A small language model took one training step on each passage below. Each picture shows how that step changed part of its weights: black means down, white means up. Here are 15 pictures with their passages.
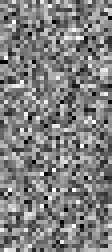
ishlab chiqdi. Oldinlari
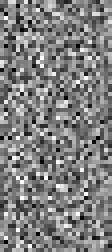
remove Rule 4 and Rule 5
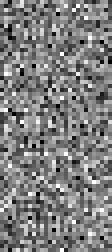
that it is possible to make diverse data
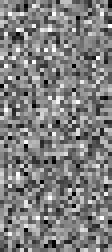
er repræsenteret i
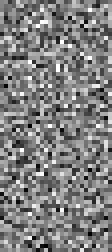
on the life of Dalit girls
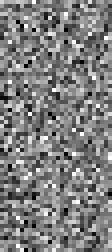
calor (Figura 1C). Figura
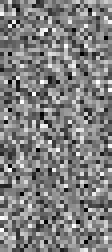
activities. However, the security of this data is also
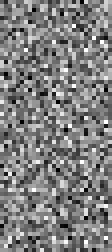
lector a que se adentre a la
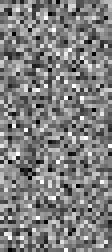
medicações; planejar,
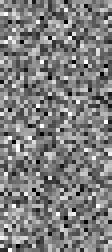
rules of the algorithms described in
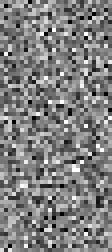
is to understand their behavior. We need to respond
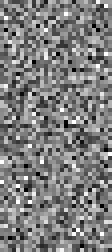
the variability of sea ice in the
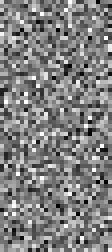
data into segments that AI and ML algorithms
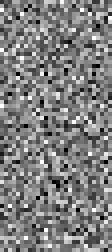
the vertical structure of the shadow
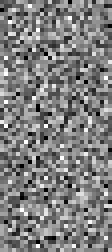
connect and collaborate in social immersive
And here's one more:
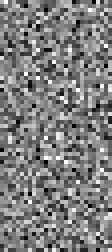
skeletonization of ITA does not
